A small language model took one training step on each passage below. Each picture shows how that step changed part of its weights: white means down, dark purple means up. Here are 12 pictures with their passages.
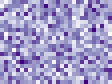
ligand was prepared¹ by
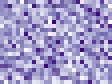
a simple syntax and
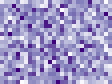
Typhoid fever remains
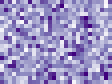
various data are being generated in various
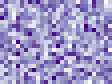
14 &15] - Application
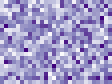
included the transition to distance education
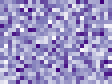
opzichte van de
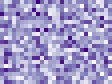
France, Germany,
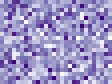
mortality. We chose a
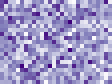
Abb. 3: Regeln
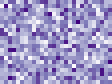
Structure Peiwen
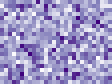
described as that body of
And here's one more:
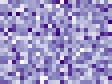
vidu da ova metoda
